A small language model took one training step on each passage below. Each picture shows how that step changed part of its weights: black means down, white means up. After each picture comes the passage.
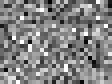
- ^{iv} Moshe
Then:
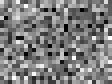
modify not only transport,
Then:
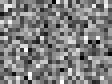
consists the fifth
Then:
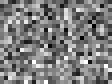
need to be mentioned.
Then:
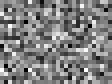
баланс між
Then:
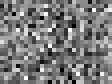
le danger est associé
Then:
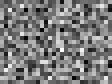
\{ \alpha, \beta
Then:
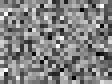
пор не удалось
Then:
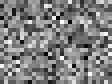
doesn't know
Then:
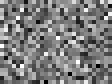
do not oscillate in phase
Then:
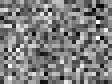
temperature and weak external
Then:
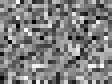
high noise levels. The
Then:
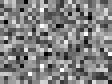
casos, outras
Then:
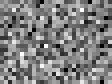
can become trapped
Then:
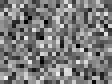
Parties to this action that
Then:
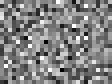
the most important points in
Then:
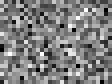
asymmetric load condition
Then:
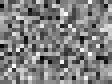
of Engineering and
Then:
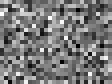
A total of 47 patients
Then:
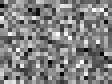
for each representation, a given set
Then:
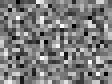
qilib turishi
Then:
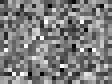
an educational science
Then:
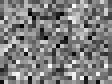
La primera se
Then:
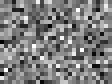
QCP appears at the
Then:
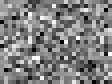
red ochre pigment
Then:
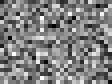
preocupan, es por
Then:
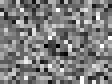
même, la survenue
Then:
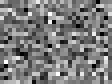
step, respectively), and
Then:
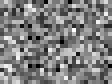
BIC for a model is
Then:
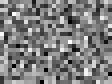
indicated acceptable
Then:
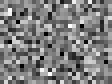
even acoustic signatures.
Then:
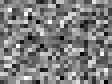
couple of specific example
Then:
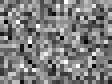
between $\gamma_{c-}$ and
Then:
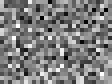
when they encounter
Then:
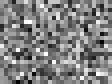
the treatment of diseased
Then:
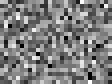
not a new approach to effective
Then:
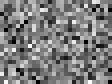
approach to wormhole
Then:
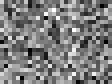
and α_4 are
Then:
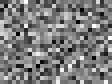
observado o acúmulo
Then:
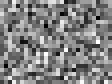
performed the following experiment. We
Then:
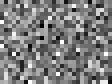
de Lúcia Clark.
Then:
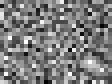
the NP phase. An example
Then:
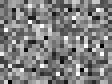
na zakonu porasta
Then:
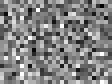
release of energy. The
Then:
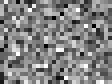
Drug towards
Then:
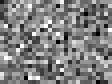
was ineffective at generating
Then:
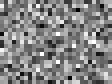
ROLE OF
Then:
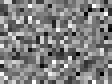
in Tehran on 143
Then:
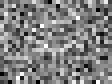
solvent consisting of
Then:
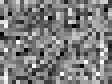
выбор передачи
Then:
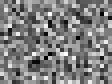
dan iborat 3
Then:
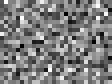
a unui manager
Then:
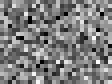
many problems in the Information
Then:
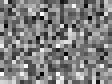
the \emph{Current
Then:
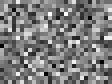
sesuai dan
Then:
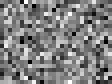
to get a sign of
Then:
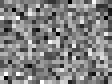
value of the horizon
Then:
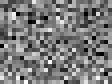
is observed up to a
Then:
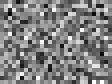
machine. The evolution
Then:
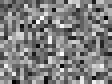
bo'lib, u har
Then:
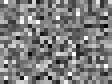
de maladie,
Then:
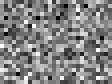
By this way,
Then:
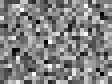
Oktober s.d
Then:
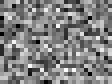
Ising model possessing
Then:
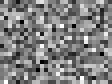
tilini sevish,
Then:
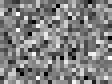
order to verify the range
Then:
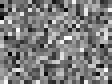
bois ham Bobur
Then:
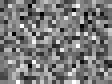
change adaptation across
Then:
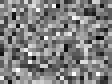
of Helsinki,
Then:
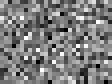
different learning has been widely
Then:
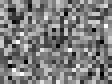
any bounded measurable function
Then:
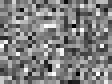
трахеи и
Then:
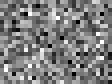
paydo bo'lishi
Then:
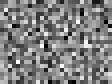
va qimmatli asar
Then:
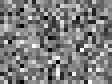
with T2DM based on the
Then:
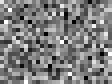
compared with previously
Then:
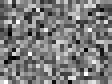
$a, b$ are integration
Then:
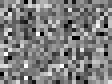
programado para servir aos
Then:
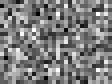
a system the presence of
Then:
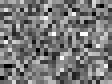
acquired by raster
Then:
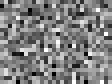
of the project. 2
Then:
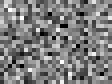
rates increase with both the sample
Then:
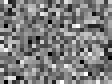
is \emph{along
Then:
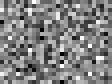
the depth of objects in
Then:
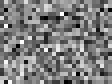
CDEF conceptions
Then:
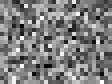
o‘z mohiyatiga
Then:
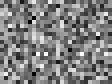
the Federation. This was
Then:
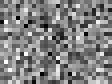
the role and the value proposition
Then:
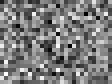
on the earlier
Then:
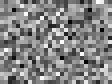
Boshlangich sinf
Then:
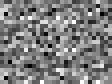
cellular models of
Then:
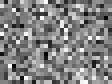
also negligible. We
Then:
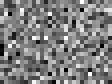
drum sounds with
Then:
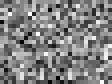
the second-order
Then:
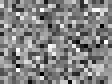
grassland, border
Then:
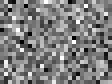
exacerbated by poor
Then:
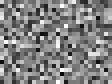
the significance and the importance of
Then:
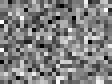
onder leiding van een
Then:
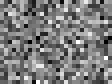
observations. The 3D line
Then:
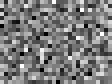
pessoas, no qual
